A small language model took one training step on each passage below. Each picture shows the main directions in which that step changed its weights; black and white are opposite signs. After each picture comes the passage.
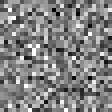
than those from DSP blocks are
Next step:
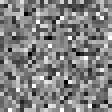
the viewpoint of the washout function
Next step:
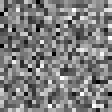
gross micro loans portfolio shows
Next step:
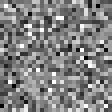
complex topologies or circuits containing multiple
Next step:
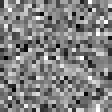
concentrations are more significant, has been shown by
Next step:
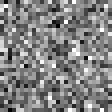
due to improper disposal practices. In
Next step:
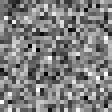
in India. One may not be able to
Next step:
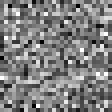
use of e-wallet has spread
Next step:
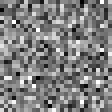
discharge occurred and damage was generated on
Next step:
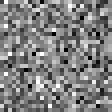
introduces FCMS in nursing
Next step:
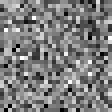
focusing on three-dimensional space,
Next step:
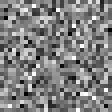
(in.) Horizontal
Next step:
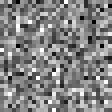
at the implementation stage of educational planning through the control
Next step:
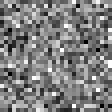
aspiration cytology. We can
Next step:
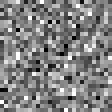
*Environ. Sci. Technol.*
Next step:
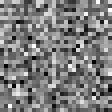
A number of explanatory factors influencing
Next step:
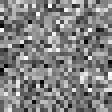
with the track relay, which acts as
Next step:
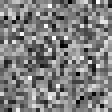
life once again. MAIN
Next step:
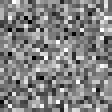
and urban development. As buildings account for a
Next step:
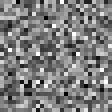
adenovirus 19 (8%)
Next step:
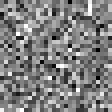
earthquakes (extensional
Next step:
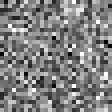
during tree stress response is of great importance for
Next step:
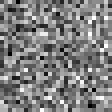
100 c.c. of 1% solution of
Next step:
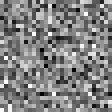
and AC torque =
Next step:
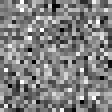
Correlation coefficient R_s
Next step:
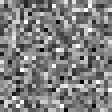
reactions decreased as the dielectric
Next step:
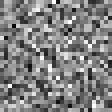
Software panel members Name and
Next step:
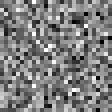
the mass of the sample over adsorption
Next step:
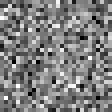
whereas winter rainfall occurs
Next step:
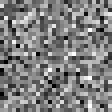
a fourth condition. 2. Method
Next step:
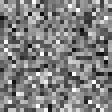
of this important topic for healthcare
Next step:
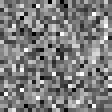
extruder (Xplore
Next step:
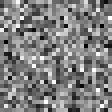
not apply in cases of this study or
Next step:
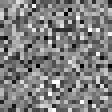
on primary sources to find other points of view and
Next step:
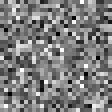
average roll pressure and exit velocity for
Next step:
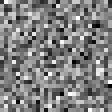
ones The feeling of being the cause of
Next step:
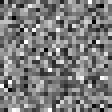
DINGDONG (ring a
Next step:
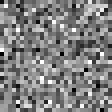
see that S is a permutation of
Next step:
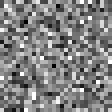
been extensively acknowledged,
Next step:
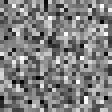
of social structure.⁷ (WHITE
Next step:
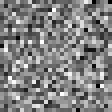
We learn the distribution of the weights
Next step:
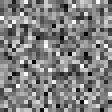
collaboration, aligning and synchronizing
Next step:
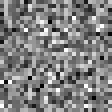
imagination, there is a fetish
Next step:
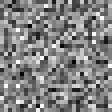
the fit for the health services quality variable
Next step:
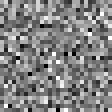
versus foreign names to represent the
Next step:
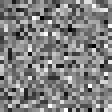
own power in society [4: 281].
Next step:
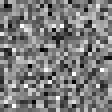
an integral part of the biogeochemical
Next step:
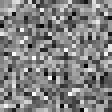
framework in this study to facilitate the authors in
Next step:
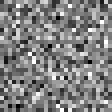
sizing of a getter, suitable for
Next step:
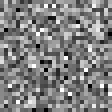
Fe Na K Ca Mg 1
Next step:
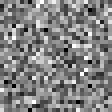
Data Availability - The Swarm
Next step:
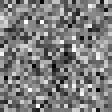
to cross-verify facts or
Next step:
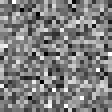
between the Four Courses of
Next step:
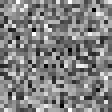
for the four scenarios can be seen in figure
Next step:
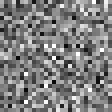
its high efficiency our initial studies were focused on Table
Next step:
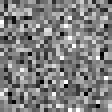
An organisational change model will help them to
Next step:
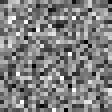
count than both tilapia
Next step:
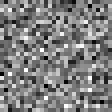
and physical imperfections as an
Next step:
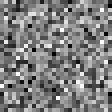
that the resulting samples had different widths from
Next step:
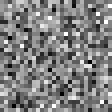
Usual locations of ectopic
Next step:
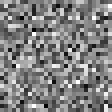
n)^c$ then this would lead to
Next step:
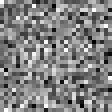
other benefits that are not due to him or
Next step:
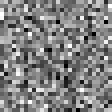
amounts in it [38]. According to
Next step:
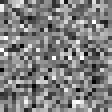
Permanent Member: The idea
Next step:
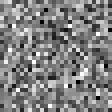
Standardized Training Configuration
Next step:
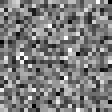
(LAN). Several servers,
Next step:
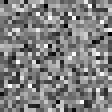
I of the survey questionnaire was a checklist
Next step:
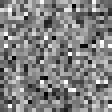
symptoms in adolescents in
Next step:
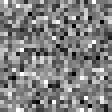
Advances in Information Systems*,
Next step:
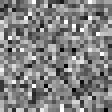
a spherical wave is necessary for the design
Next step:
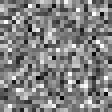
All these oligosaccharides play
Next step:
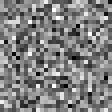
\mathbf{u} + \rho
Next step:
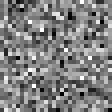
in accommodating students with special needs due
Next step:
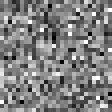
and all future proposals are detailed in the individual
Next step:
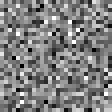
Consejo Superior de
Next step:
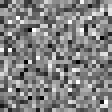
Josephus' identification of
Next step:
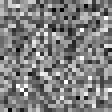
appointment upgrading, ranking
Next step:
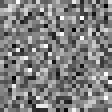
presentations of the project and its results.
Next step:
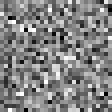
Antidiabetic Drug
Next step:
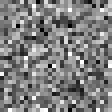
In comparison, SampleDB validates
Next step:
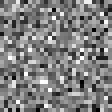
study, Paired t test results revealed that
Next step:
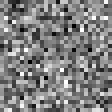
in Figures 1 and 2. These images reveal
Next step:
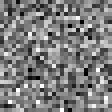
removal on oil recovery. Clean
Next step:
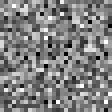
of the households. In addition,
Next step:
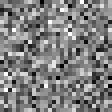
Traffic Accidents) in
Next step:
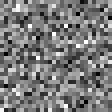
the teachers that the answers to the prepared
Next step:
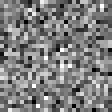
to define the term “word-formation
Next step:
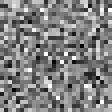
analysis. Decision tree all notes are
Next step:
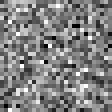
514.34 with soap concentration below the
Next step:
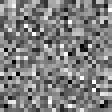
analytics, quality of data, management systems,
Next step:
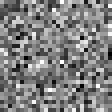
where the field remains dominated by the same
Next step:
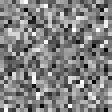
Arab Emirates, public sector
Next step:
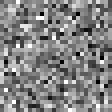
taking place within organisations.
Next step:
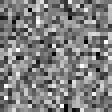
mountains and valleys and even
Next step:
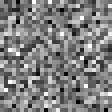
an advertising slogan as a
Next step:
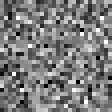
national economies. The level of digital transformation
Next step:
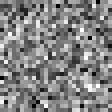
30-day survival after ICH.
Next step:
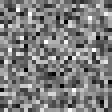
achieved through the following activities: 1.
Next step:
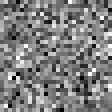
by the former Ministry of Labor used
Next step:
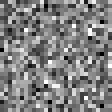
RB, MG-M,
